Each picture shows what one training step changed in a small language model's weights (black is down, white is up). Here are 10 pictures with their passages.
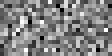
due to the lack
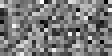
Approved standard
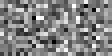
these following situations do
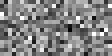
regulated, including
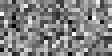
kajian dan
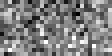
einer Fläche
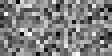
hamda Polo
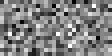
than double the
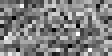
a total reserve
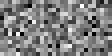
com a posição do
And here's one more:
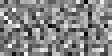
Science and Public
